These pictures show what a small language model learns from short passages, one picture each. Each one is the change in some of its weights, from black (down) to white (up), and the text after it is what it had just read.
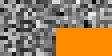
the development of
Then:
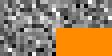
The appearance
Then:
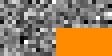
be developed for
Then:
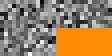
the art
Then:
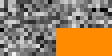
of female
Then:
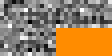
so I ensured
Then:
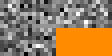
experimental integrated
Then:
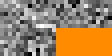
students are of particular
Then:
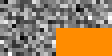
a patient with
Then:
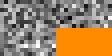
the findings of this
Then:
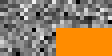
transformed into
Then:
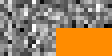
CST –
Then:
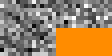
imposed multiple
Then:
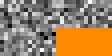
quality of green
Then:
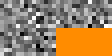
One area of
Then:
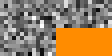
These consist of all
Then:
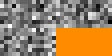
includes pain
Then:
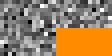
matched and
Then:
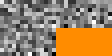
knowledge in the
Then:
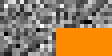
device that
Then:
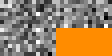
types of treatment
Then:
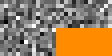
call for
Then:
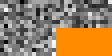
are well defined,
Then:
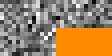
censor the
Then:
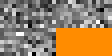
we studied the
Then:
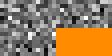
decreasing the cost
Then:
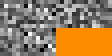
the Col de
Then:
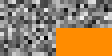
2 is on
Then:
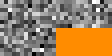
to an estimate
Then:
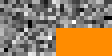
it is of
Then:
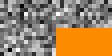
for simulation.
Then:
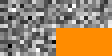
differences in
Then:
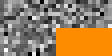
determined are
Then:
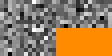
constant and
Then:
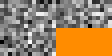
measurement, general
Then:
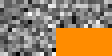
materials All the
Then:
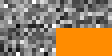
and best
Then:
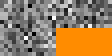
similar to the
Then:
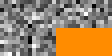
may show no
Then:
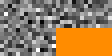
and useful in
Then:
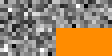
to implement a project
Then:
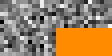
majorly six
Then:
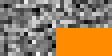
of herbal
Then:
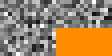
reason is that
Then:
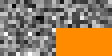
the room
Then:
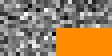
and teachers and
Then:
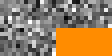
some tasks
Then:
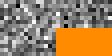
An example is the
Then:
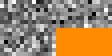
on education much
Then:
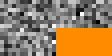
used for the management
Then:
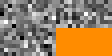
pitch and
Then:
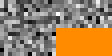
of commonly
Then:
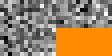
social studies, which
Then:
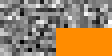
Issues in
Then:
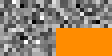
proxy for
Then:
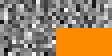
- Our approach
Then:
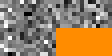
cheap and
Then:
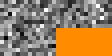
is one of the
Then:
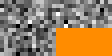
intonation in
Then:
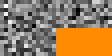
the root of
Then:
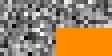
view to study
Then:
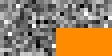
Some are among
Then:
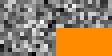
enhance its performance
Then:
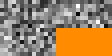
has shown the
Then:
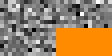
its support for
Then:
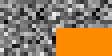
detection where the
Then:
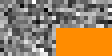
As in modern
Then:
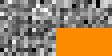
bread was
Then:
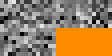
that water stress
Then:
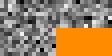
of informed
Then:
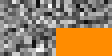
of evolutionary
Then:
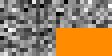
operating conditions for
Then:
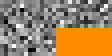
season. The
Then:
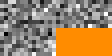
was tested,
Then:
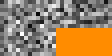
of surviving
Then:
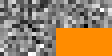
has become
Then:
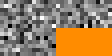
majority of
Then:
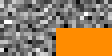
scale and the
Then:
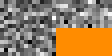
and the ability
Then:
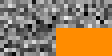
and turnover
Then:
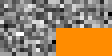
study further support the
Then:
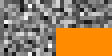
of man and the
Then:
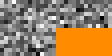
them and also
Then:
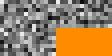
use of information technology
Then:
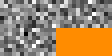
Test area after
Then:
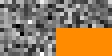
the electronic
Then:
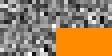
effective in the treatment
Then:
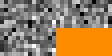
contact map
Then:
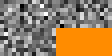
the oil and
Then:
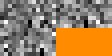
dose dependent
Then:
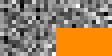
various communities,
